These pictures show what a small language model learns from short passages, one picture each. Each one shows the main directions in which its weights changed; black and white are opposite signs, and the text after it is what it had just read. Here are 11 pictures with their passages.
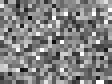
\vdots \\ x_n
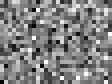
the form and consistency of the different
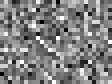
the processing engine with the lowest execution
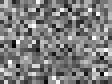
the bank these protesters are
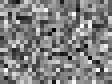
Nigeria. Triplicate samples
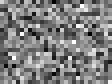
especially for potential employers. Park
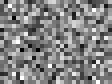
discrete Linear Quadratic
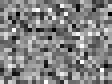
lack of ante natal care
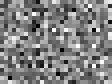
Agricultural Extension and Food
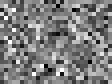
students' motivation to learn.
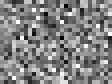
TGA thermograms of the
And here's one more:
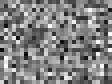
different second polymers, the
